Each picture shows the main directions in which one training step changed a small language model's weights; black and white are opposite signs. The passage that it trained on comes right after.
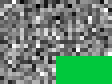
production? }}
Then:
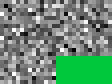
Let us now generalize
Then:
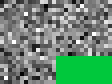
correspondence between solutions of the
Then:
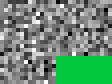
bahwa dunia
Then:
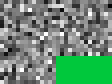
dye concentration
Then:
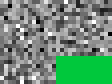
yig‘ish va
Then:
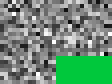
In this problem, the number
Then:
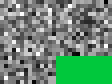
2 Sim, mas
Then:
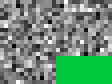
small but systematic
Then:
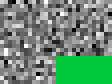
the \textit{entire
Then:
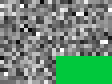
в весе после
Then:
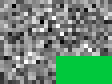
organoids; perform
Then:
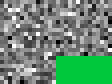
weak inversion.
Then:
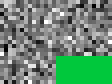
effort for measurement,
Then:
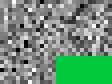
not constructed before.
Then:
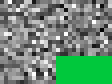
ways to improve the
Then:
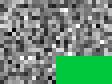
This left a final sample size
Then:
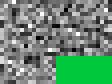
The others may be
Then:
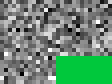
destaca-se como
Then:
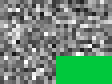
we show in red the
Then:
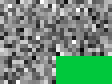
with WMMSE
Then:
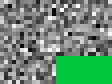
balki nutq
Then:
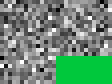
de la semana 24
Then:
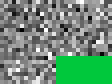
que, do ponto
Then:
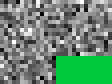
que coordina la
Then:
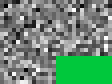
we conduct a
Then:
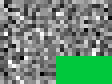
spin glass model with
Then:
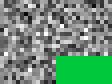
study genetic networks
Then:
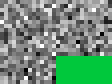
$\sigma \in X$,
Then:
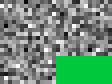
the epoch and the
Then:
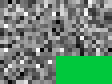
of QED.}
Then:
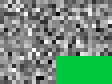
be a polynomial of degree
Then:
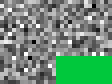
новой государственности
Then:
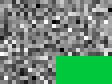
collections of black
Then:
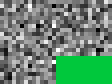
& \vdots &
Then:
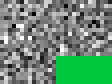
and PC1, and
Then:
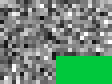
the appropriateness
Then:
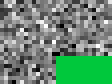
the dashed line,
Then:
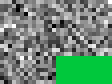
the flowed gauge
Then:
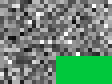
parameters directly indicates that
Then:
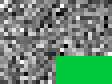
< 0.$ Therefore, by
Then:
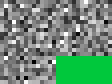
where $m$ is the
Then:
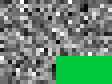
and decoder at each
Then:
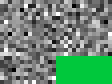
the hard gluon
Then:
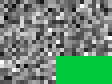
a jogar, a
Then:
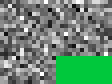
que a mulher
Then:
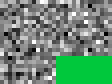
tengdoshlari bilan
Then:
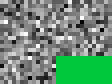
\begin{definition} Let
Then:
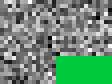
shrink the search
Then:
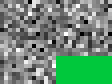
from [1] does not
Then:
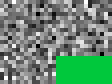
reset the target
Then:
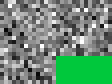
\otimes Comp \to
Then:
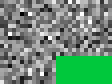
direct calculation). After
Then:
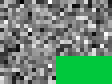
a linear fit: we use
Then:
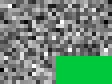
the spectrum it still remains
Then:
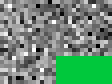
least the most isolated
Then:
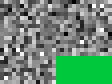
в экологическую
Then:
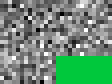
than that predicted for the
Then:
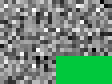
es un producto y
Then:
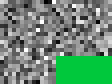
the long jumper does
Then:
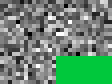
A comprehensive
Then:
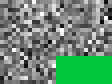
do not indicate any significant
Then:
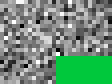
greco in un periodo
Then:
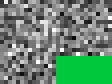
practice fighting
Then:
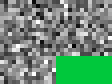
shown that the use of short
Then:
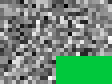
that our model is able
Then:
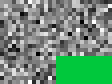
MET exclusion}
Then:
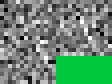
is the AAA
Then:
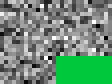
Ali Naji.
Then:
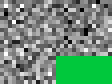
period, $\mu$ is
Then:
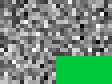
is not a unique choice for
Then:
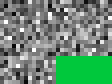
temperatura media del
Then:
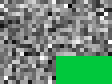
a more sensitive
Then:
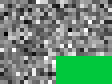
for almost all $s
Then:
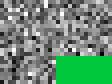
AGN is in a
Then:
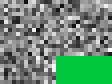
to doping or
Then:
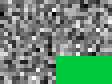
moving along these
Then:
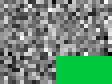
normativo, sem
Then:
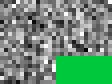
of different orders as the
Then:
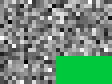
brightness appears to
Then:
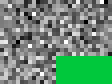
validation procedures.
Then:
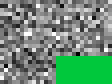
and further $$ \xi
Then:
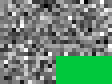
dynamical systems to which
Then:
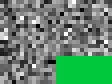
a larger Type I
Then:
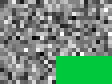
un ensenyament
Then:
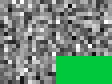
As mentioned in the
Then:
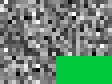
of a higher-rank
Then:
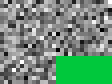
de estatuas
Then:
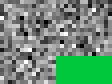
as the DSNR
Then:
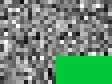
package: one with
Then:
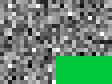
every inference passes
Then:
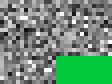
region of the parameter space than
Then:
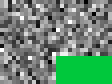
in an identical way
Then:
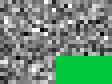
an $\alpha_{\max}
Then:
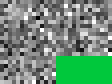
it consists of.
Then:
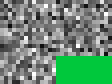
contains all the nodes of
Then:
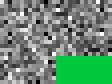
one of its negative vertices
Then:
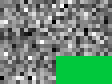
cooperative coupling
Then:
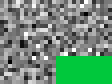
to determine which of the
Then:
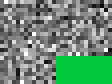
optimization problems scales
